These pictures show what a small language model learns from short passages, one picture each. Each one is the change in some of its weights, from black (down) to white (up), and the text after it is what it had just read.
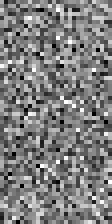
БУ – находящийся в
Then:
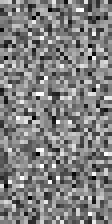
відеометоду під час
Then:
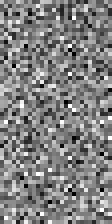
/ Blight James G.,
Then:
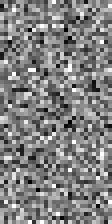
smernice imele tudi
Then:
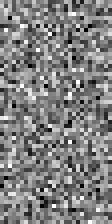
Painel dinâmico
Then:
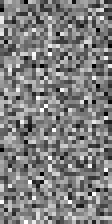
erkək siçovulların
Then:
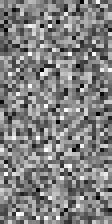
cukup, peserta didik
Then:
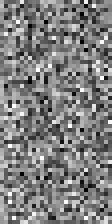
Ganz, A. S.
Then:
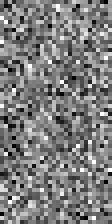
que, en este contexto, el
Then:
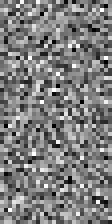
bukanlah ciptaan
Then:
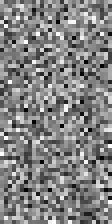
undan ortiq vaqt).
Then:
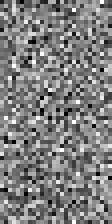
ressalta a respeito da
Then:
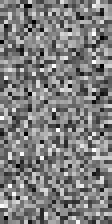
cellule UL F La
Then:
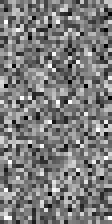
H. Karadal, M.
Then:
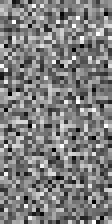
де: x – інституційна
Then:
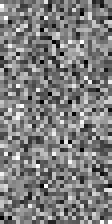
É triste.” [sic]
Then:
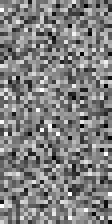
исследователь должен
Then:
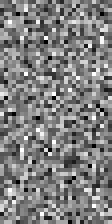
tot een eenzijdige
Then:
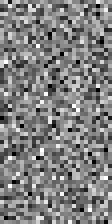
Concreto Armado Aplicada
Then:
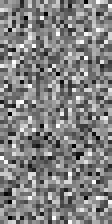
En relación al primer punto,
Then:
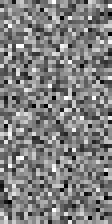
similar heritage,
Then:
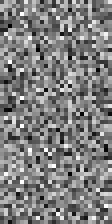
calor con TPMS
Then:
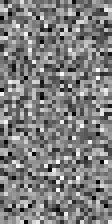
негизини асослашга
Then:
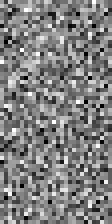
projets qui concernent leur
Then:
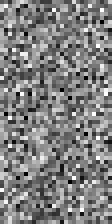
C. M. S. DA. A
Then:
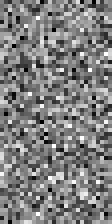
iloji boricha bozor
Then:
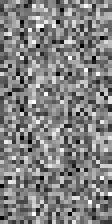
kemampuan dan kondisi
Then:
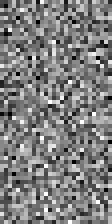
rekord o'rnatdi,
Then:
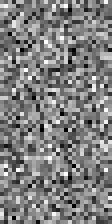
második mítosz: a
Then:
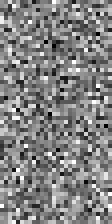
sachant ni comment le
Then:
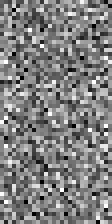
Україні в контексті
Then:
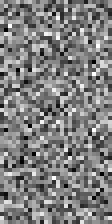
/ ASI Factor =
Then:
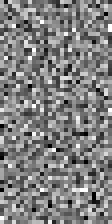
como también favorecer la
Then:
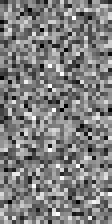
discussões ampliadas,
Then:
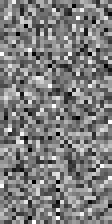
visualização da reação.
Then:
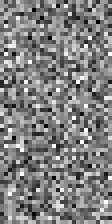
prega uma fachada postiça,
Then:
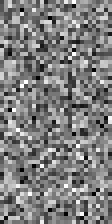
utilizado foi o teste de
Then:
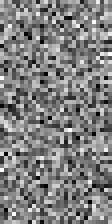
soyut hâl veya
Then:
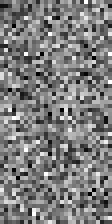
pH del duodeno se lo
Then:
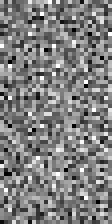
ta‘kidlashicha, o‘zbek
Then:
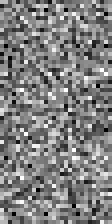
yoki hodisani muayyan
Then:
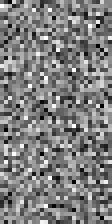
коли воно стає
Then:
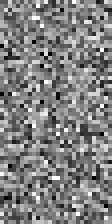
выпускников высших
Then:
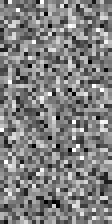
America, Paris:
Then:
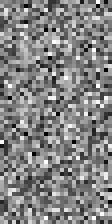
neden olmaktadır.
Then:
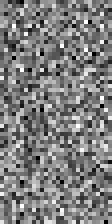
des stations-services et les
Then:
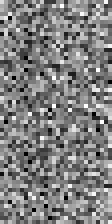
Mirzo Ulug'bek,
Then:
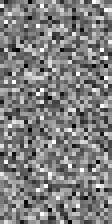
Кн. Изд-во,
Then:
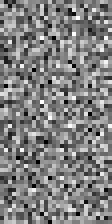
країни, голоду,
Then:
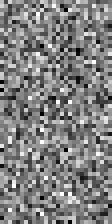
HO «Lvivska
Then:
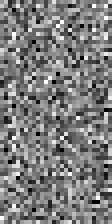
la terminología y de la
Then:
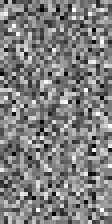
pesquisa comprometida:
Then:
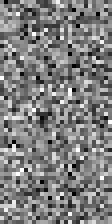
informações. Para eles, a
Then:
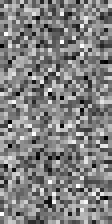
tra l'importanza del
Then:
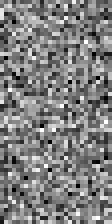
ikki guruhga:
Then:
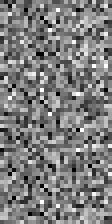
обществу, труду,
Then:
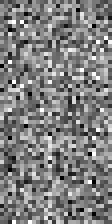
aus der Wirklichkeit
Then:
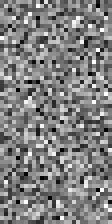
тут підкреслюється
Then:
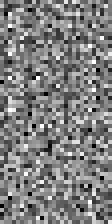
[Überleben in
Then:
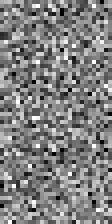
qizlar musobaqalarida
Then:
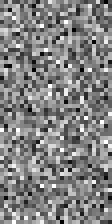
Web of Semantic: Universal
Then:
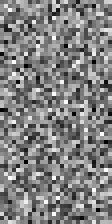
para quem a vivencia,
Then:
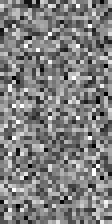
México: Fondo de
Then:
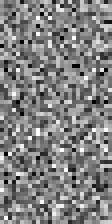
pardoqlash, buyumni
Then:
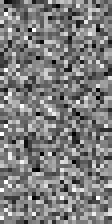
caráter mundial é a
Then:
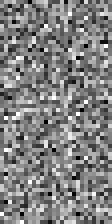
de los humedales. Guía para
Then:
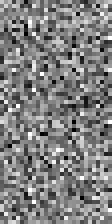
Шу билан бирга,
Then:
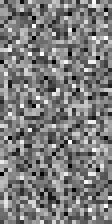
no Trabalho aborda
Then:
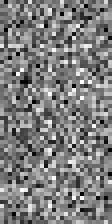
of financial implementation of
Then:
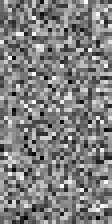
tutadi. Bola ko'p
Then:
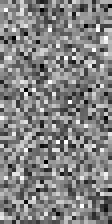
biçim işlemi
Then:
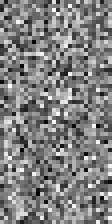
de homens era proibida
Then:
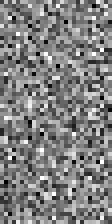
Вестник Народного
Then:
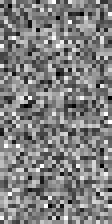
was possible to know the
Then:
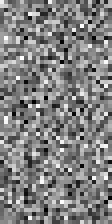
control and direct access to the
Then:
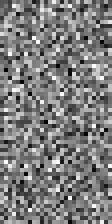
Tasya, 2024) Gambar
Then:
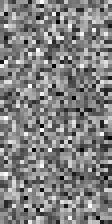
ҳомили мутун
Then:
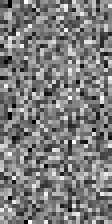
the Tide on Ecomodernism
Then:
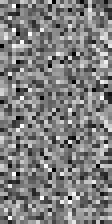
कर दिया
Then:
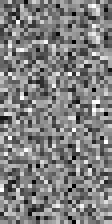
médula ósea en
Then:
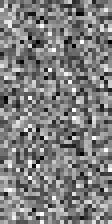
ma sussiste solo in relazione
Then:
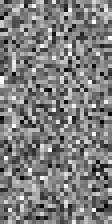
Kreativitas mereka dalam
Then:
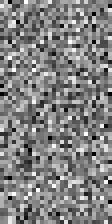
des Wandels: Das
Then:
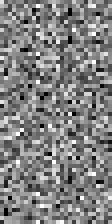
suivent la même tendance
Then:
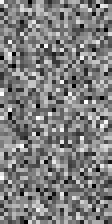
antropologiya til va
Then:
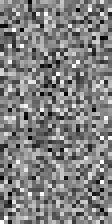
capacidade de abstração e
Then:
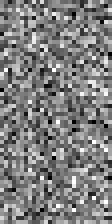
Чоргуне бывали
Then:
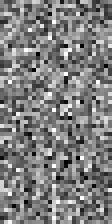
(a) und fallender
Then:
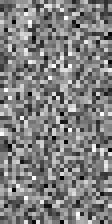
Universidade de Brasília,
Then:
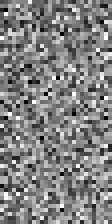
университет имени
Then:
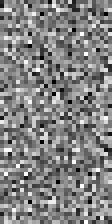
тезлашиб, уларнинг
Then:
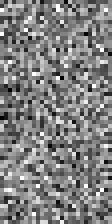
у собі, у своїх
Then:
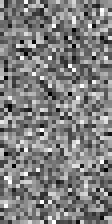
миссия способствовала
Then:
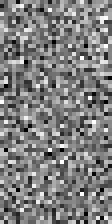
рамках исправительной
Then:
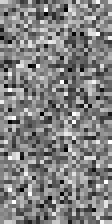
delle sedi. Anche
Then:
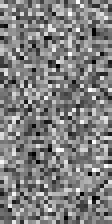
la sociedad a la cual van
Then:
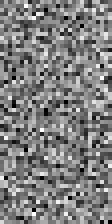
порядка 90-х,
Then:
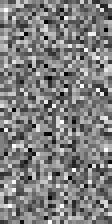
Ingliz tilida esa
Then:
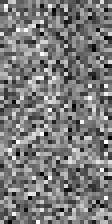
bu eskirgan qo'shimcha
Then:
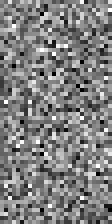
ini adalah menetapkan
